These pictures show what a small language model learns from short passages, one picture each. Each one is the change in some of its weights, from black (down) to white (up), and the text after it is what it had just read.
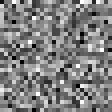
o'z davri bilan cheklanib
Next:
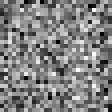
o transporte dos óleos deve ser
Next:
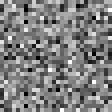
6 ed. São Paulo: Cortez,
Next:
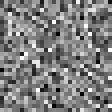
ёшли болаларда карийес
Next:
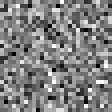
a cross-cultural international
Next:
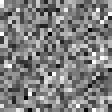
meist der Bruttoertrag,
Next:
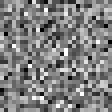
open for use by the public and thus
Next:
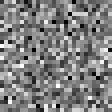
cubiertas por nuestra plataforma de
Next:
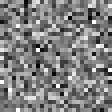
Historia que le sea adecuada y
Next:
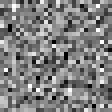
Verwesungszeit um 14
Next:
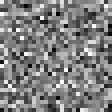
Doutorado, Instituto de
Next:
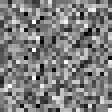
ринок та формуванні
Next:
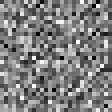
van één schrijver. Toch is
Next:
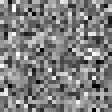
que traziam temáticas diversas, como
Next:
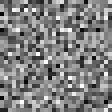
3. Teori dan Konsep Deep
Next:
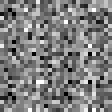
OF COMPLICATIONS IN THE
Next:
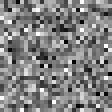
beliefs of the Ukrainian
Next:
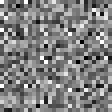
[9] Karimov I.A.
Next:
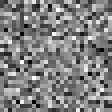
yechimiga o'zicha yondashuvi
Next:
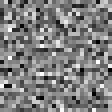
для строительства дорог. В
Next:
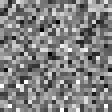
sería más apropiado aún decir
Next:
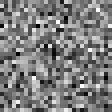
K.Gellertning masallari
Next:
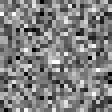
сама политика становится более
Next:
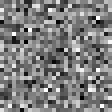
y ética periodística. Una mirada
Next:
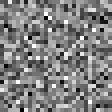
целью применения методики управления
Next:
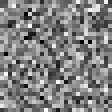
turizmni rivojlantirish uchun keng sharoitlar yaratish
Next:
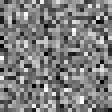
PARTNER This project has
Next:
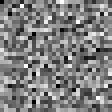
nationalen, regionalen oder
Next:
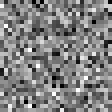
талабаларда касбга бўлган
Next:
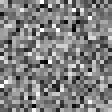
Yayınları, İstanbul, 2003: ss.
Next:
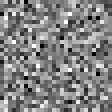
tangga yang banyak mendapat
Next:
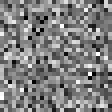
Тадқиқот жараёнида
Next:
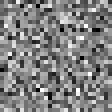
В.О. Новаку та
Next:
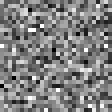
lei vemos que a Educação
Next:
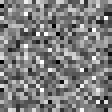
Wygotski L.S.:
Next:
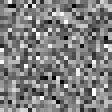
привлечению государственных инвестиций
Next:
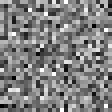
el vientre virginal de la
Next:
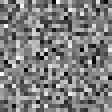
va $\Delta t = t_1
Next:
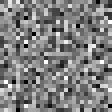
variées: 15 participants les considèrent
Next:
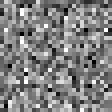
realidade das pessoas. A humanização
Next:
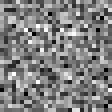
Преди покълване се
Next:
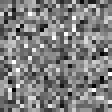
(les fraudes des comptes, les
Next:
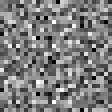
Дагестана, Жанхот
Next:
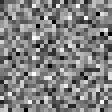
Ya'ni, shariat
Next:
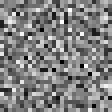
до визначення пріоритетних
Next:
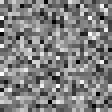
Institucional, São Paulo**, 2023. Disponível
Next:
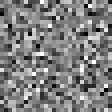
mediação e formação de leitores**. São
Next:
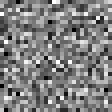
HOUSING **Isadora Finoketti
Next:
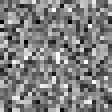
- метални аниқлаш 8 -
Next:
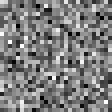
государственные компании. Страны
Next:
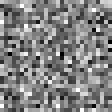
अतः मुग़ल
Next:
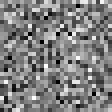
них обостряется чувство
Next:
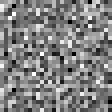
dan kesalahan manusia menjadi faktor
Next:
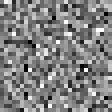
предполагать пути ее
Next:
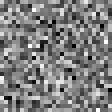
Spatentypen bekannt.
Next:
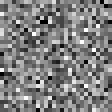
A ela também é dada uma
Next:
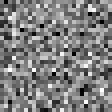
інтегративне утворення, що
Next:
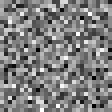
и связаны они с именем
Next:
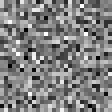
Є., Муртазієв
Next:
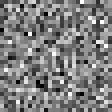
– sans appliquer les dispositions
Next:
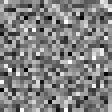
к подходам, применяемым в
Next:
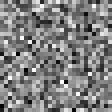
tushuncha sifatida ham tasvirlanadi.
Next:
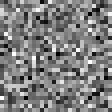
baholash va ta'lim mazmunini
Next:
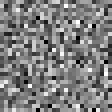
5×5 cm². A análise
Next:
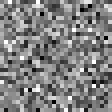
арийской культуры формировались в
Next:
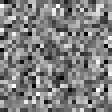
por 12 pacientes, e fizeram uso
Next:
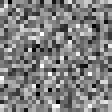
vaqt, tinchlik,
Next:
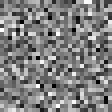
ödenmesi beklenen, asıl
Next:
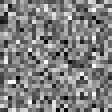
mos bo‘lgan. O‘qituvchi va
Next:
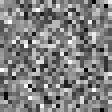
перспектив (табл. 2).
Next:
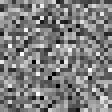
Aigner, Chirurgische
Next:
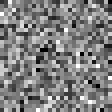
sur Instagram, l'exposition
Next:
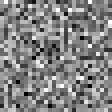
anggaran berikutnya.
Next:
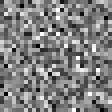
integridade e conduta de ética,
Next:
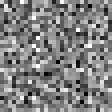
sohalarda, eng avvalo, davlat
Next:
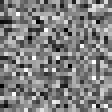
alterações de humor e entre tantos
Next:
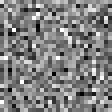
UMKM di Kecamatan
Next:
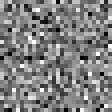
اخلاقی دور شود و
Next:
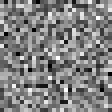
(coacervate dan larutan
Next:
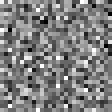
Este trabajo explora cómo los
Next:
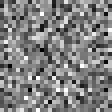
obținute, mai ales,
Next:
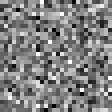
takomillashtirish, transfer narxlarni shakllantirish
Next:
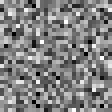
и копируют известные
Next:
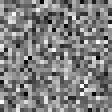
должны стать своеобразными
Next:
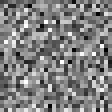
dan lingkungannya. Jika
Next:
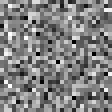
mais adiante, não passa por
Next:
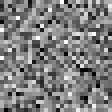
beneficios de estas tecnologías pone
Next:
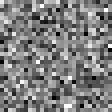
Technology 2005, Vol. 2,
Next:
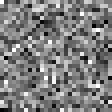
letto, alletterato*
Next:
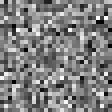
Reducing Electricity
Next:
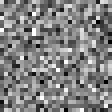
la redención* es algo a
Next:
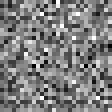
32 x x x x x Kerteminde
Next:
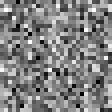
кўникмалар қаторига
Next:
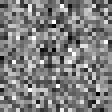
prueba, es bonito y
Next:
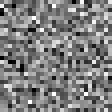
va intellektual videokameralarning
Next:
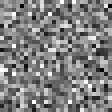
ta'rifiga mos kelishi bilan
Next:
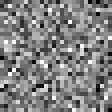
dalam pelaksanaan *Questioning* dalam
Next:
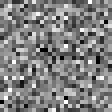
President of Tajikistan,
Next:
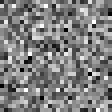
языковое контактирование)
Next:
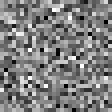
Бехбудий, -
